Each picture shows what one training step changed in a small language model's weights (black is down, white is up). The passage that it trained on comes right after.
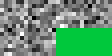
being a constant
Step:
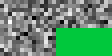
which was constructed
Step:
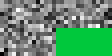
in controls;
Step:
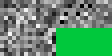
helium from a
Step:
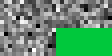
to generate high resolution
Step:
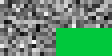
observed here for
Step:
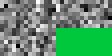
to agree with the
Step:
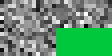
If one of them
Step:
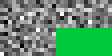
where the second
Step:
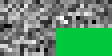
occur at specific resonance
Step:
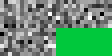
importance of each
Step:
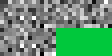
a generalization of
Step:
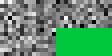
flat lens}
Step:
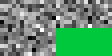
of $N$
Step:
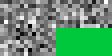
a constant source of
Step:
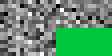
in number density is
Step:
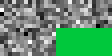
With the above
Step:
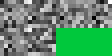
respectively. The
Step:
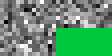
between 8.4
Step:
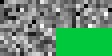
the FI parameters
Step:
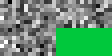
both the drives
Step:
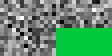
value of ${\mathcal
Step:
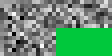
the full range
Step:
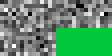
we move on
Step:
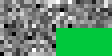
calculations similar to those
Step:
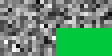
only in the
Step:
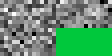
is available from a
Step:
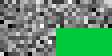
CCA normal frequencies
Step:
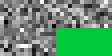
the inputted
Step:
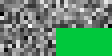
demonstrated that
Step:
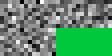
Music has
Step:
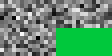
in sequence, as
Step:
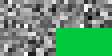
simulation units for
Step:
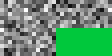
turn off the
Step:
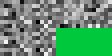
containing the
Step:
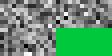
the exponential
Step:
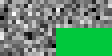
to earlier
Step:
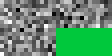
BEC limit of
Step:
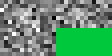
for definitions
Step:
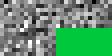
length for four
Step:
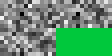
the substrates
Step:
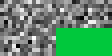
and corresponds to the
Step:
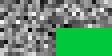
packet due
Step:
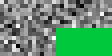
effect on the
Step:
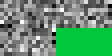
isotropy by
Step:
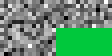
new infections
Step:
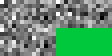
they may have different
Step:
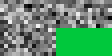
with the position of
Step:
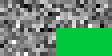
on both the luminosity
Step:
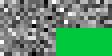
is clearly shown
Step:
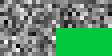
and the anomaly
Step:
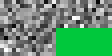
scale $\Lambda$
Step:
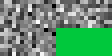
is beamed
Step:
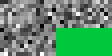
Rev. D
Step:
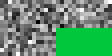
reducing the difference
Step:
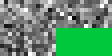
use the first
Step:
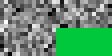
third effect that
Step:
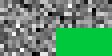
on the gauge theory
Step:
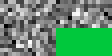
class of nonlinear map
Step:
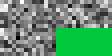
the halogen
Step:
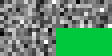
The transformation is very
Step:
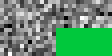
location and magnitude
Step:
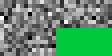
has led to
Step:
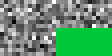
classical dynamics can be
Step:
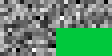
would like to
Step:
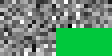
This length-scale
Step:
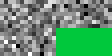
writing the
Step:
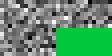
convenient to
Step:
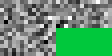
each others.
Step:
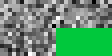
applied for the first
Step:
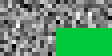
on the peak of
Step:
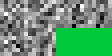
matches the theoretical
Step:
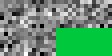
approximately 2S
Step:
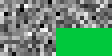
that it reaches
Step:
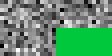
for the signal using
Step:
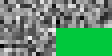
amount of free
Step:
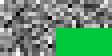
the experimentally observed
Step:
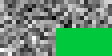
analogous to the
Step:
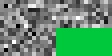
1$, from which
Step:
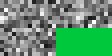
galaxies featuring
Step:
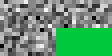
following subsection
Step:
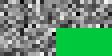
approximations from
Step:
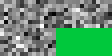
in charged
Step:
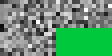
rotating massive
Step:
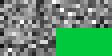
The system is
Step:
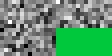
stars without planets
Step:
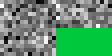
be expressed in terms
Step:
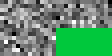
for the signal
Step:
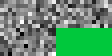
In the limit
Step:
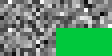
points, our observation
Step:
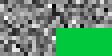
based on the following
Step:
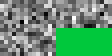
the projected electric
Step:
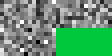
The presentation follows
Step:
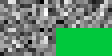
soliton solution,
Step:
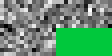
have a linear dependence
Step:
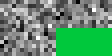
the mobility of
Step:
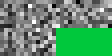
Kidger and
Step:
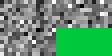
The expression for the
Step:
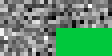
is easy to
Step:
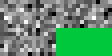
with multiple reflection
